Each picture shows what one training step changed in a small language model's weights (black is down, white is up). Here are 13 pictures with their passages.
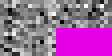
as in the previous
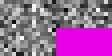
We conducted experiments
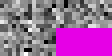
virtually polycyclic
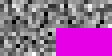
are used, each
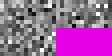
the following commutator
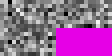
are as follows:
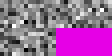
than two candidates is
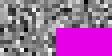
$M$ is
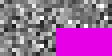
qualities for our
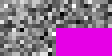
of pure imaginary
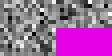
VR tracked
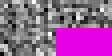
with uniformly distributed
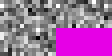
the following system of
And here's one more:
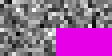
were summarized as
